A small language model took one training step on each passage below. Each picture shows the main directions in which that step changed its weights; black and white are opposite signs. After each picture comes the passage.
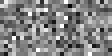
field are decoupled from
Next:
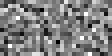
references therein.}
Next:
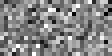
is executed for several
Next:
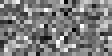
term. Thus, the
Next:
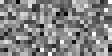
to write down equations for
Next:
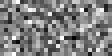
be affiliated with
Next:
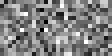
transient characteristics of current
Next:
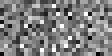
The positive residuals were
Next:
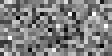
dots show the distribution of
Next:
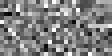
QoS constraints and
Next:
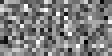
information from the signal that
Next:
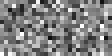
$k$ because of
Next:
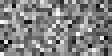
our first encounter with
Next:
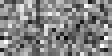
of the assumption of local
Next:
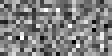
time by converting
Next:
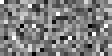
token exchanging
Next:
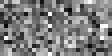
Thus the crystalline order
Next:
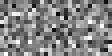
a dense set of temperatures
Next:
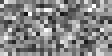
susceptibility for bands crossing
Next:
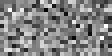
$\Phi$ to be
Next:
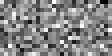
in the Landau
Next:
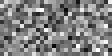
seismic and thermal
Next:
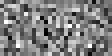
outcomes, such as market
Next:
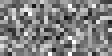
\psi(- \tilde
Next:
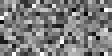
the calculations are done with
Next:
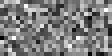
work does not have any
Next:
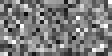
developed this semester
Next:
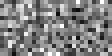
of this product by the
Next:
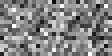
u \rangle $
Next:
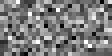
and explains the absence
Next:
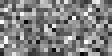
this system. Once
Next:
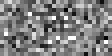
and $\tau$. The
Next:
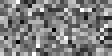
and be available for star
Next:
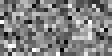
the main pulse component at
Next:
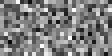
aims to demonstrate the
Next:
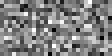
utilize spectrum beyond
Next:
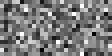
And the expression for
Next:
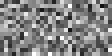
reducing its capacity to represent
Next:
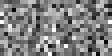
ensuring each
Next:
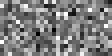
threatened with
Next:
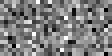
at time $t$:
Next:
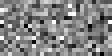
The top three variables will
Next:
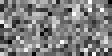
Neutrino mass
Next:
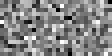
the case of a uniform
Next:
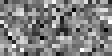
GSBM. This
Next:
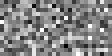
the figure) obtained from
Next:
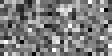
of free macroscopic object
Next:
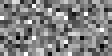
by each ion are shown
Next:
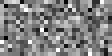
often deviates slightly from
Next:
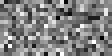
potential. For the
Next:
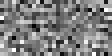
its derivative is always
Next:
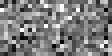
any field redefinition if
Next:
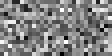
significantly contribute to the recent
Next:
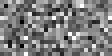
and 0 for others.
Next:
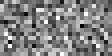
dynamic scaling. For the
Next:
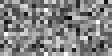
impact parameter vector,
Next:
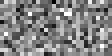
black holes is shown.
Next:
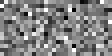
exchange coupling between neighboring
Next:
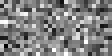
zero. Further decrease of
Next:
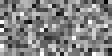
the energy at normalized frequency
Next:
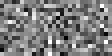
scales, the most direct
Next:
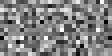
than both the correlation length
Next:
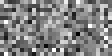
as data sets that are
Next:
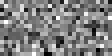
shown for comparison.}
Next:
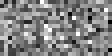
any vector that is the
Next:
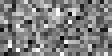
more lossy with
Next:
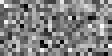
collected for training, or
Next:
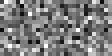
density of the noise at
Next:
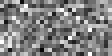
fee being proportional to
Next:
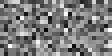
Therefore, we formulate
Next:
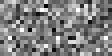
clusters as cluster members
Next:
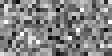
out a program of
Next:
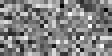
thermodynamics} Let us
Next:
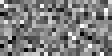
recorded images. The starting
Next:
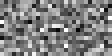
the L2 norm of
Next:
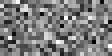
differ near the time singularity
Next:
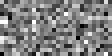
air layer. Figure
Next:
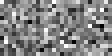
in the two-times
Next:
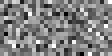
since we ignored terms
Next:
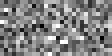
HFSS or
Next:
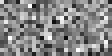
to increase the amount of
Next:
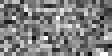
constants, but also to
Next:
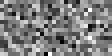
that the transitional region
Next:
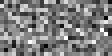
complex dynamics in the
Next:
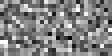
important role in understanding the
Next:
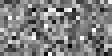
is not yet compensated
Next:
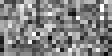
of an optimal kernel width
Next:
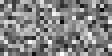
similar to the challenges
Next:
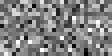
an observing sequence with the
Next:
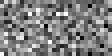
because the Fermi sheets
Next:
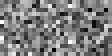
the optimization (with a
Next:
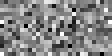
ALLURE along
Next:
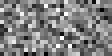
Rank. It may
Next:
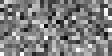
that couples the integration
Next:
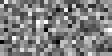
unsupervised transfer
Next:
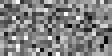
grains, by integrating
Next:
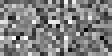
t)$, which gives:
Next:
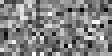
of parameter-shift over
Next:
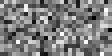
wire's end for
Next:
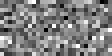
Norwegian Research
